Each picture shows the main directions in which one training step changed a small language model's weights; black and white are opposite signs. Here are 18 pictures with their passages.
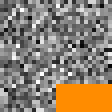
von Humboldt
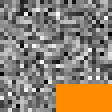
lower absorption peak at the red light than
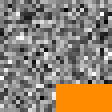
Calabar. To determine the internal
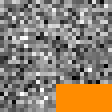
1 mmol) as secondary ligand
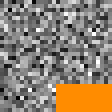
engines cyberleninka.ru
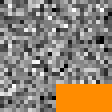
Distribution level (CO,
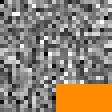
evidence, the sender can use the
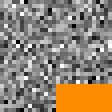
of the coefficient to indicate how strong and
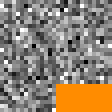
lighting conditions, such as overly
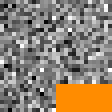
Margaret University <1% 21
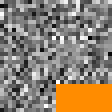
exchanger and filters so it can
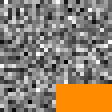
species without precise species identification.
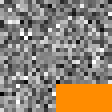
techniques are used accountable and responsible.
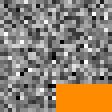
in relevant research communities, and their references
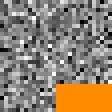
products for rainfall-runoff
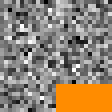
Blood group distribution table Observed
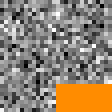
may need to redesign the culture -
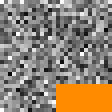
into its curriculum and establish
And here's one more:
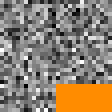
being a 2D/3D object
